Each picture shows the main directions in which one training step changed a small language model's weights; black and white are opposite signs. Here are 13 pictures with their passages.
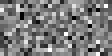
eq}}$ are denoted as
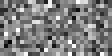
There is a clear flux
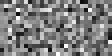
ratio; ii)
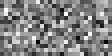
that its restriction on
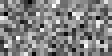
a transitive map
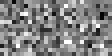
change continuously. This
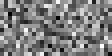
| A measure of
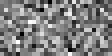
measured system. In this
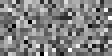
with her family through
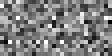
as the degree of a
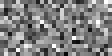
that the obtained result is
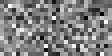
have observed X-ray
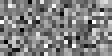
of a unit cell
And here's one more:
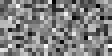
denote the constants in
